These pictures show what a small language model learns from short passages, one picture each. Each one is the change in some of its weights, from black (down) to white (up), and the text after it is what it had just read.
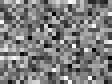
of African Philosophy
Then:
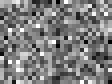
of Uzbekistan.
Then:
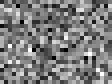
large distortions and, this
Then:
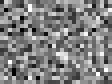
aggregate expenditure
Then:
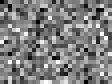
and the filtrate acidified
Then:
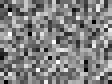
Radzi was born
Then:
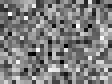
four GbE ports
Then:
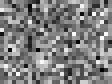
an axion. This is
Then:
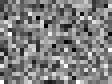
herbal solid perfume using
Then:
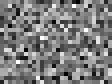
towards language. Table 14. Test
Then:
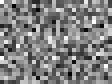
is birth spacing which
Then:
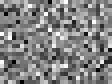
approach was found to perform significantly better
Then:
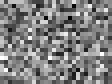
bibliography, single
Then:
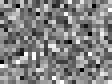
The perturbation force
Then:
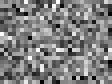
strong supports. The trained
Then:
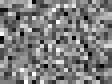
years of age and 26%
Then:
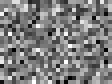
and false positive rate
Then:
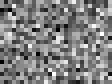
or likely error for a human
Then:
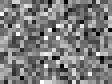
for the transmission of the
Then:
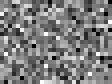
for the operation of the
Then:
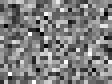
joyful learning to develop
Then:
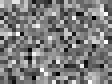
of thermal and acoustic
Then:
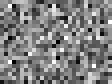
to support sustainable architecture has become
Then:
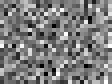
evaluate the results obtained, and to
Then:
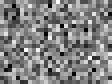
need different approach and methods to support
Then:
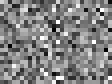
on pressing security matters and
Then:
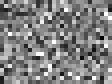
number of people with mental illness
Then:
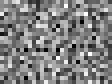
and enhancing monitoring and funding.
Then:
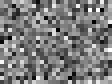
snippet of code
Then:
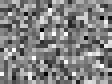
type of discussion, with
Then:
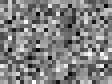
used in specific contexts
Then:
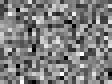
² FORCE and
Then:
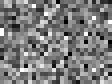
reported yet. However, one
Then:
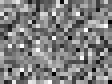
and figures. AT
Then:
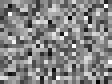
HACH, Made in
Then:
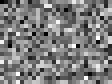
interval. Methods of
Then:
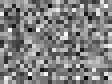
used to mitigate spam and
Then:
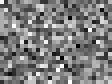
understandability and reusability by
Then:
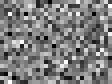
speeds to generate the required
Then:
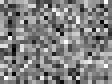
accept journal's ethics
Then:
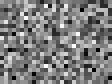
insight in how those affect
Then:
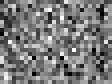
When macrophages and
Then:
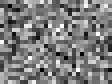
courses (where frequency is
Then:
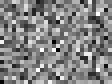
the nature, origin, role and
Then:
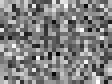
was followed in accordance with
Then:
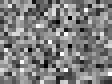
with bacteria after 72
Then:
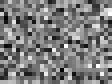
respondents. Physicochemical
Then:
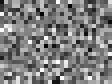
is written and compile for
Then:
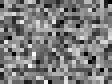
Chronic Kidney
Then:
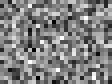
for informed consent and for
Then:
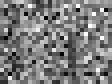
classical peer review process.
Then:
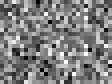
cost-effective because, for
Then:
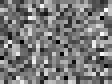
using SPSS Version
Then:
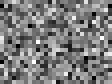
Active packages are used
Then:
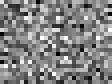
means through which social inclusion can
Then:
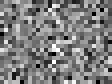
for Human Capital Development
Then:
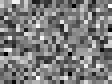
of cultural heritage,
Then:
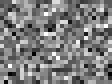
In collaborative learning, there is
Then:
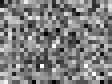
GNSS stations returned
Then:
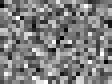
students with disabilities or other
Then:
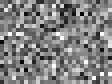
purpose of this study was to improve
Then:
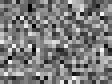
the curve (AUC).
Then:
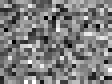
following questions: 1. What
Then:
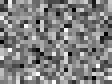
\quad -\infty
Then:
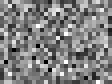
with such an overlapping
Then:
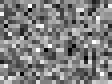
resource utilisation and
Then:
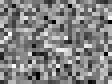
you would want to create an
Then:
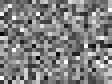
ANN values in relation to
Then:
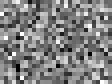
and intellectual abilities
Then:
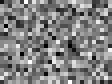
philosophical concepts
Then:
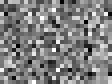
framework source code and generated result
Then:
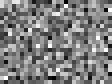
of Age and Gender on
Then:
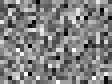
& Hallwachs
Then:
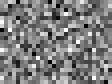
USA ²Kansas
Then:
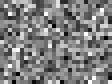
secondary data - Issue
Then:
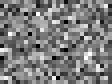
geometric distortion. In
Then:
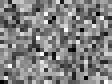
a healthier work-life
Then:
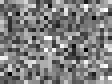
acceptable formal educational background which
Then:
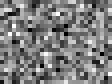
and the silence around anyone
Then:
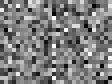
Damage due to Natural
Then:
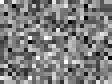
is shown that the voltage
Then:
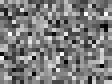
common cancer in males and
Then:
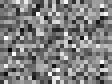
hazard due to the negative
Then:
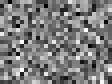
CVAEs. In
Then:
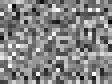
to include consulting and
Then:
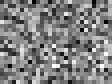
business** Now a days
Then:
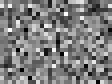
3.06 Criterion
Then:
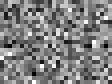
structured latex. The
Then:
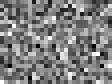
this study X-rays
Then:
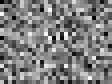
such a concerted effort
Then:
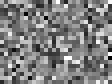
class is associated with the condition and
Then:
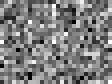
extensively validated with experimental
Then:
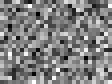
stored and strive
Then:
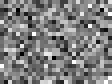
% solution of the crude
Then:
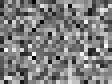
that Maynard loved
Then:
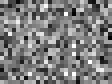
residue of utmost importance
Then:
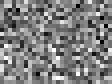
shown very promising performances in
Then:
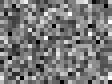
evaluated: SERVICES
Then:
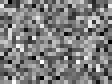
sentiment. Toward
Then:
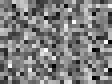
the chikungunya
